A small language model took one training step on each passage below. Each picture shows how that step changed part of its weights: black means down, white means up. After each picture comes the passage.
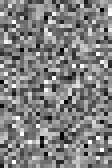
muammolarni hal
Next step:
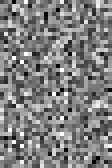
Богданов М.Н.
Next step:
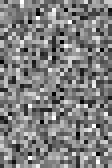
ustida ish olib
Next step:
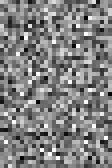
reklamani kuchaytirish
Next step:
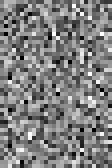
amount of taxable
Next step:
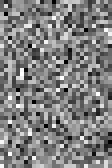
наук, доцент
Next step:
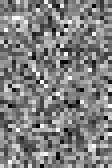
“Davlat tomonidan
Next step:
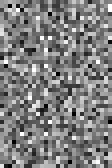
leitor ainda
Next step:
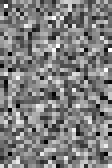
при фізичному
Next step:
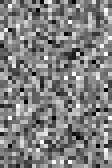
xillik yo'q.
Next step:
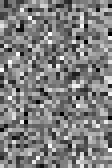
green transformation,
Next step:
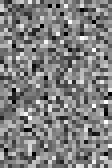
dem European
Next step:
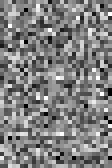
social (SABINO,
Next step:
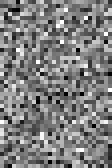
va sport natijalaridagi
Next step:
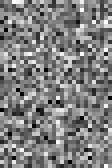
de la Península
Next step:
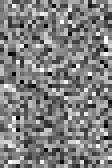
JM, Starr I,
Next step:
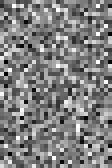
milliy til imkoniyatlari
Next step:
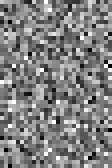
Features of Human
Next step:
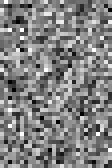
Sultonov, A.
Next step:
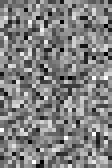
Dr. Corinna
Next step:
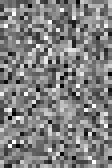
cerámica y las
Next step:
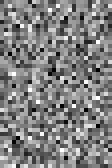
000 personnes en
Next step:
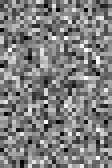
by Alan Lomax and
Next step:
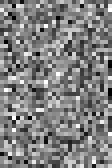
о азилу и
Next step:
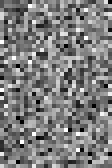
voie lacustre, sont
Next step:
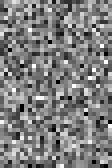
os elétrons dos
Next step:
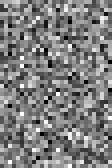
passage, et cette
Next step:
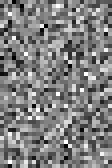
для всех и т.
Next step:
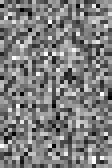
muhim omili
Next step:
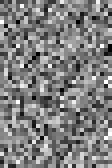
BD>20 Training
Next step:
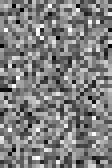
odluke, načina
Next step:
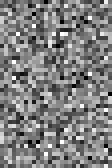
de Amescua: *La
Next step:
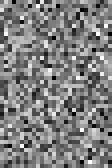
worden aange-
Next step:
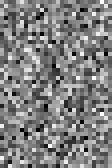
rentang waktu
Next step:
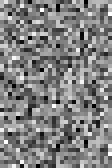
yuksak estetik
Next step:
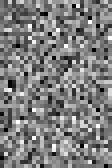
a escassez de
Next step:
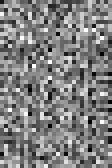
sohasining har bir
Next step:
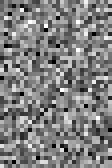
bo‘yi qilgan
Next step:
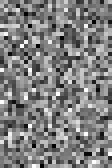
provinces. The
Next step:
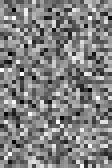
aislados de *M.
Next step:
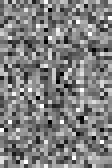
urusan penggunaan
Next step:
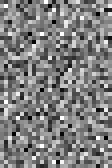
masyarakat yang harus
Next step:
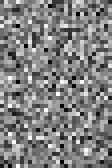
que tienen entre el
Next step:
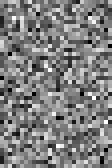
van, de beheersing van
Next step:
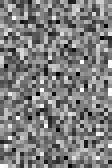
munosabatlari, har
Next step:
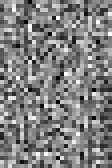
egasidan boshqa
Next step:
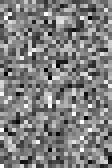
and Mathematics
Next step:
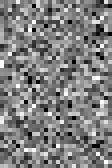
pekagowad sa
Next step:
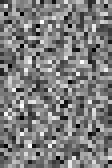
время в нашей
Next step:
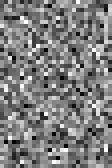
retail investor
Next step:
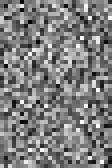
jako koinonija
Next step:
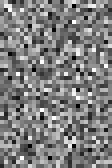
a'zolarining yangi
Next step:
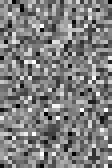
университет г.
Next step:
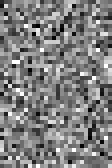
майна боржника
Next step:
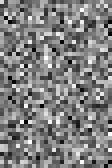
Fredi Wild,
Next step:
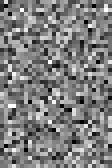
boshlang'ich sinf
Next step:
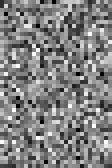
яке проходить
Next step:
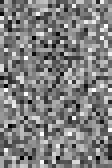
birinchi bo'lmasa
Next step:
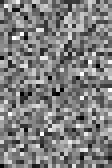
faoliyatning turli
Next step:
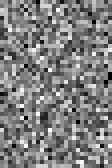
no Brasil: uma
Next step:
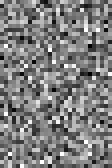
Ibrohim, R.,
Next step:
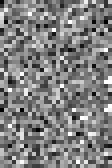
Gräser sind,
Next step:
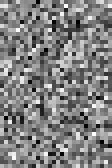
asrab olingan
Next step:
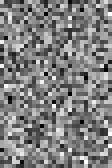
MECHANISM FOR
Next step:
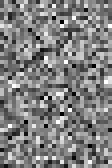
Celular: Día y
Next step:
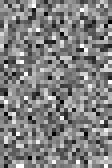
WELKE KOSTEN
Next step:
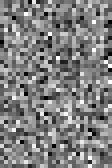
discussões acerca
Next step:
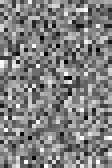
e equilibrado
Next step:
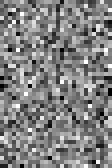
fikr darajasi
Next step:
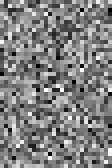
são apresentados
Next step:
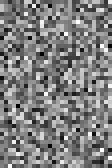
i dokonuje się w
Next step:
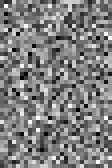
что этого не
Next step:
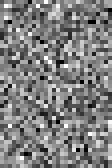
the economy. In
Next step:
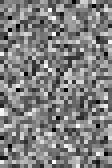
juda ko'p turlari
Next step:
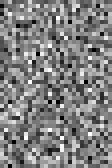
interessant zu beobachten
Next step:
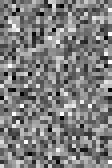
para la gestión y control
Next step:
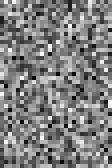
yetarman Pushkin
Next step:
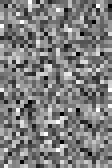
inclusão: 1)
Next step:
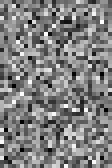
finalizzato alla
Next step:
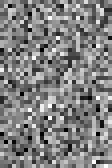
anos iniciais do
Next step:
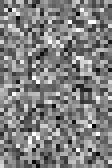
conduisant parfois
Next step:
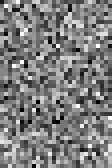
faoliyatlari bilan bir birini
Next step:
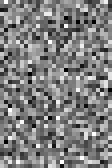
4 JOURNAL
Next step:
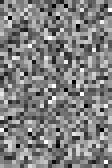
quand on oublie son
